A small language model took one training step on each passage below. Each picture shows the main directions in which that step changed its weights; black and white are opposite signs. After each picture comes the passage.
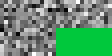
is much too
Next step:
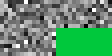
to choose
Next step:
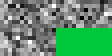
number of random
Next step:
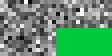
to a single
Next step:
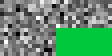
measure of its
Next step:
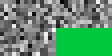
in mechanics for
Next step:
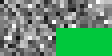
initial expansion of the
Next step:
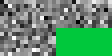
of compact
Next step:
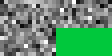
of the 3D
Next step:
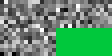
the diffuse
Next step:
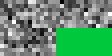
for providing
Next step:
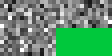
used for theoretical
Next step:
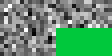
and loses
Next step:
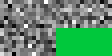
The mean value of
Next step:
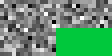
solution 2 may
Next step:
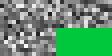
on each update
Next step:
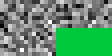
$W$ and
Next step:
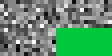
sources. In
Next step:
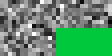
with weight
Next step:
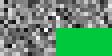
the pixel
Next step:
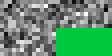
when examining
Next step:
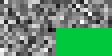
the analog
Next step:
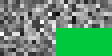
We take advantage
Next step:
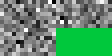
control anything
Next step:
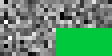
the fourth
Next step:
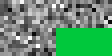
correlation has to be
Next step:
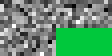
contains only partial
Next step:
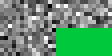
against the model
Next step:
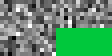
discussion of this
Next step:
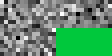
the fermions are
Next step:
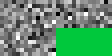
implementation of such
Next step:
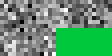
electron relaxation
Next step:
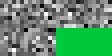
individual DDF
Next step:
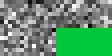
at the end of
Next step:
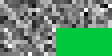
we detect
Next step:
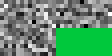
current correlators near
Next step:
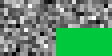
our source detection,
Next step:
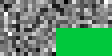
problems. The
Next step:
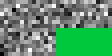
in {\em
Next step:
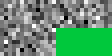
for VMC
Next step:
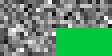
allow us to
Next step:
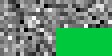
hybridized with the
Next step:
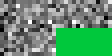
For an infinite
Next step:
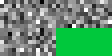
elements of the phase
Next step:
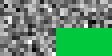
potentially occur in
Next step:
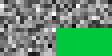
the pool after
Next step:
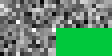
of SLA
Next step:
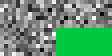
number of BO
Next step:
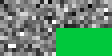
into effect and
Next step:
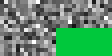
the slope at
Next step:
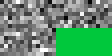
domain walls,
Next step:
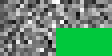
given the lack
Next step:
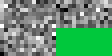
restricted to
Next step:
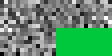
the flux limits presented
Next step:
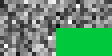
of $ 4M
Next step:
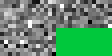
under which these quantum
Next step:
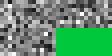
This signal does not
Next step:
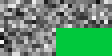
terms and/or
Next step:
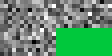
relative size in the
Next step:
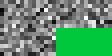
basin hopping
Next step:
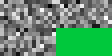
be valid for
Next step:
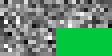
In the simplest
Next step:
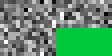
have also performed calculations
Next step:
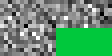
The separation from the
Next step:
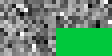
translationally invariant
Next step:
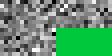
plateaus for
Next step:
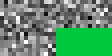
In this way,
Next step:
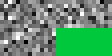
dots for comparison
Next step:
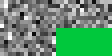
indeed, larger
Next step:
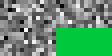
models, used in
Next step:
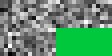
on. This
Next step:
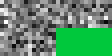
(unlike on
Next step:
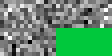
invariant mass distribution for
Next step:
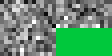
contributions kinematic
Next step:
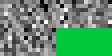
sized Gaussian
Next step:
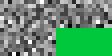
As the laser
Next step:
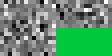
image frame. An
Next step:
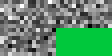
SER and
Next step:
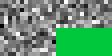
make use of,
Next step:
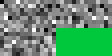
equation is \be
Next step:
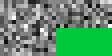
and the lines are
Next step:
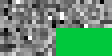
& Security
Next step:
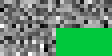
a continuous infall
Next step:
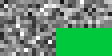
prior writing system
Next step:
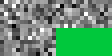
terms of these
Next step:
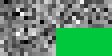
controlled it might
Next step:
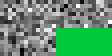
que parte
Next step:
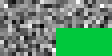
with a probability
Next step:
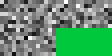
other cases.
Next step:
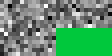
examines the
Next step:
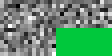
carrier, the
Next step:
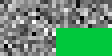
was measured from
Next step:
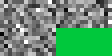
us consider two defined
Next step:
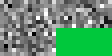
important contributions from
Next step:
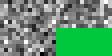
randomness, where
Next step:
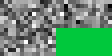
we present the
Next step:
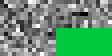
for the relevant point
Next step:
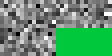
index decreases
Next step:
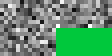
Fisher matrix
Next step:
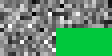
such that the total
